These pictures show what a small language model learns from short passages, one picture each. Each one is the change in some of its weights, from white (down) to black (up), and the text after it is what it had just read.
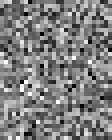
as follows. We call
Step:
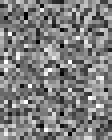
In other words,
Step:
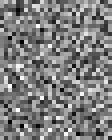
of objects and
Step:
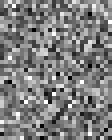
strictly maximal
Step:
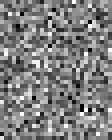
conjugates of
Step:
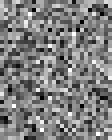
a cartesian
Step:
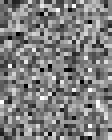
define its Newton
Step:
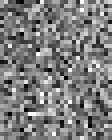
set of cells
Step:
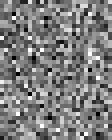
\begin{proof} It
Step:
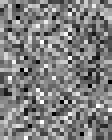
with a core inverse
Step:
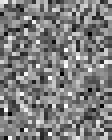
expansion and the
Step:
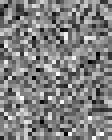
the trajectories corresponding
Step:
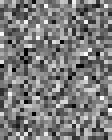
map that preserves the
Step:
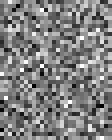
fields in the space of
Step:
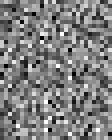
largest derivative
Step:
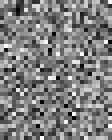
of $\mathcal{N}$
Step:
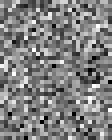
which indicates
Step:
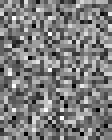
it has covariance
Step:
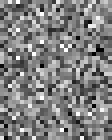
introduce a new generalization
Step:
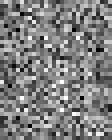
utilized, resulting
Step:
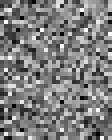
formula is given only depending
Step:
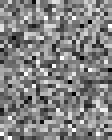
finitely many connected
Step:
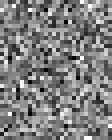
eigenvalues and eigenvectors
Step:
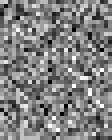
the column and row
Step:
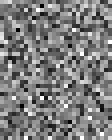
than the number of dependent
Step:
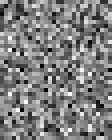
the time index $j$
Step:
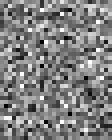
points either grouped or
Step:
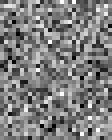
because near the boundary
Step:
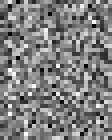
we have given a generalized
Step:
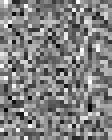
\end{align*} where
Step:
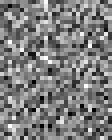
we do not have a
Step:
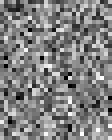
bounds for the first
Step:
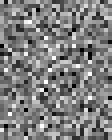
way. However,
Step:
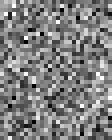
under this isotopy
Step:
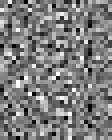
\left | Y \geq
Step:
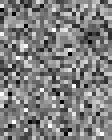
Note that the proof of
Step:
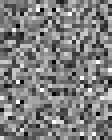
adjoints with respect
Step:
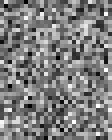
a maximal pairwise
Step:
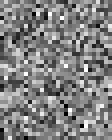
that occurred at
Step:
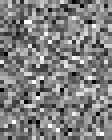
completes the proof.
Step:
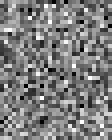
basis ($\epsilon =
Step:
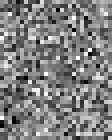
cone of angle
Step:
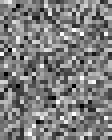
result. The proof of the
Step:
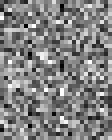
functors are not
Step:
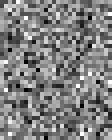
$R$ is the
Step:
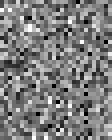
proposition allows to
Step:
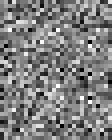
denote the $\Q$-vector
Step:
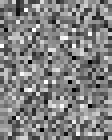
of $\calE$, if
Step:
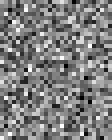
group on $k$
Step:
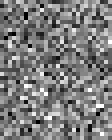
In particular, under the condition
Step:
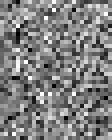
is clear,
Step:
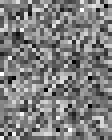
values of $\mu$ for
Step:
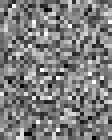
similar questions.
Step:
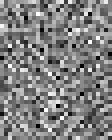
derive conditions on the
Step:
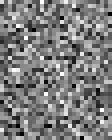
given Hurwitz
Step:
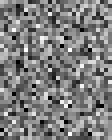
on the subspace of
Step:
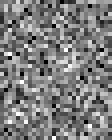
the Ramsey
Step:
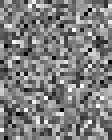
Standard conjecture
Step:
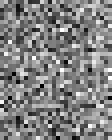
on the mean square of
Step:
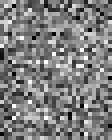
roulait quand
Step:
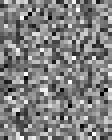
and we need to sum
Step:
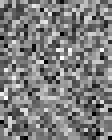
in the way which
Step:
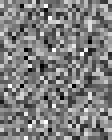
\simeq {\cal
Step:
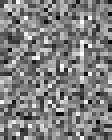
$E$ is defined
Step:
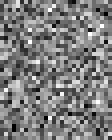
like the graphs
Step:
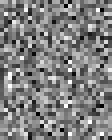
group obtained from the free
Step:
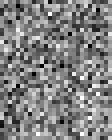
be an increasing
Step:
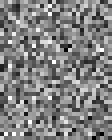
satisfies the definition of a
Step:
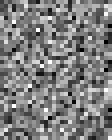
Indeed if we
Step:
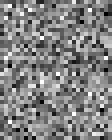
I$. Finally,
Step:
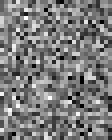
functional $\Phi$ is
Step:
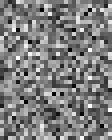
Similarly, since
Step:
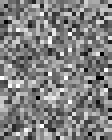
orthogonal to the
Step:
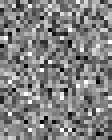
for a contradiction
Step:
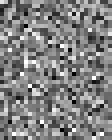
the triangle inequality for
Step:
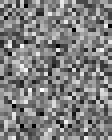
this metric to multivariable
